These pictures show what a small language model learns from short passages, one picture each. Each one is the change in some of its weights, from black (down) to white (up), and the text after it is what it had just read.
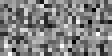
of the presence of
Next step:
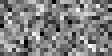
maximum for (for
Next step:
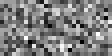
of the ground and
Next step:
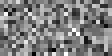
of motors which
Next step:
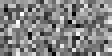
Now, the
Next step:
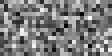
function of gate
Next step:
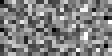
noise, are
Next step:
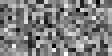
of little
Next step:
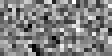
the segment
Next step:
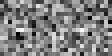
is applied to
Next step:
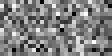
cost for most index
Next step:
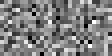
rotated by an
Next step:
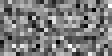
movement and
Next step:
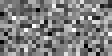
during movement
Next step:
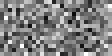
the full photon
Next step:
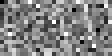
be written
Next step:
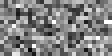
and references
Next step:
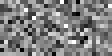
with $a_1
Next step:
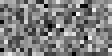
of $M$ can
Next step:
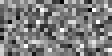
to exchange
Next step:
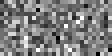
than an atomic
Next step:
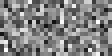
standard parameter sets
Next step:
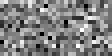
right: SFE
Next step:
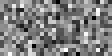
source, the
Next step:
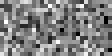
$\epsilon$ sets
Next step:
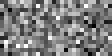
configuration is
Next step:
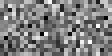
the case of IO
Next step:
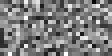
inherent in
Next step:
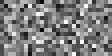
knowledge, no
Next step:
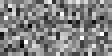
the momentum of the
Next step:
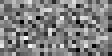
line shows the distribution if
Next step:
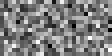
value quickly
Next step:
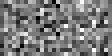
ratio of the observed to
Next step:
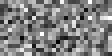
with a better
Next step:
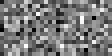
dominate over
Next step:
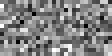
the absorber
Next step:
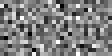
the Lam\'e
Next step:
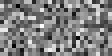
for the axial
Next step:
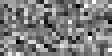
of the rules
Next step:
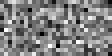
pair). In order to
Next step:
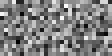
the simplification
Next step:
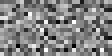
\leq z \leq
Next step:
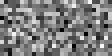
also for representations
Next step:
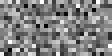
P2. She
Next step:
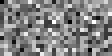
behaves as
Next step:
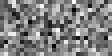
are a specific
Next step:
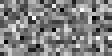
(black points)
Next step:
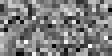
with MBM
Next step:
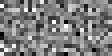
more, shape
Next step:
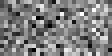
were predicted by
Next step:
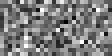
need to face at
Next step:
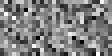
cloud cover
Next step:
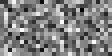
evolution operator is
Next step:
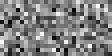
PCM thin
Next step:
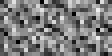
modification does not
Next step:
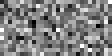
is a difficult
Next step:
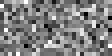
wave packet
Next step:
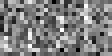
two cases:
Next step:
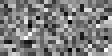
at fixed and positive
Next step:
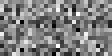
In the second line,
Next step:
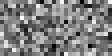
we shall now
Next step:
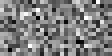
\item locate
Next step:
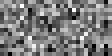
which are used for data
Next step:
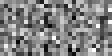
of the domain
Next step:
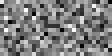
fairly well with
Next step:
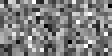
error correction for quantum
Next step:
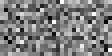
window $\Delta
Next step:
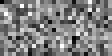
or the squared
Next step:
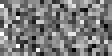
characterization of lens
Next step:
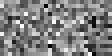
include Mg I
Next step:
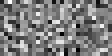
nearest ten
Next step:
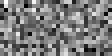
polariton energy
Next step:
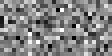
other words,
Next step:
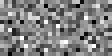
\infty }^\infty
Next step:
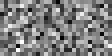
a single heat
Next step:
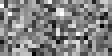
Is that a
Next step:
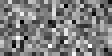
Nature} {\bf
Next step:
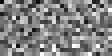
solar dynamo
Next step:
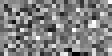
given some classical or
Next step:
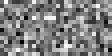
better than
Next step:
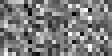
provides for both
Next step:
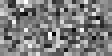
well justified
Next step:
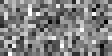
width of the
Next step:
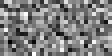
scaling compared with
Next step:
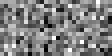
of the IEEE
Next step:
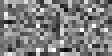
constants to be
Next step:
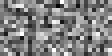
and promising it
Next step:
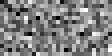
representations not only
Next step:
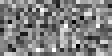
to be an effective
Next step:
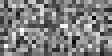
for the highest
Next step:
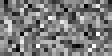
diagonal matrix
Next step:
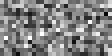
and removes the
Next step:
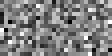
not a valuable
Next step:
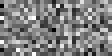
the Deep
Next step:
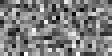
coupling constant to realize
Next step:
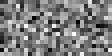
with halo mass
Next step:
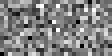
re-express the
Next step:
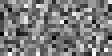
contributing to
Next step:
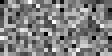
be viewed
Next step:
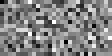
be used as the
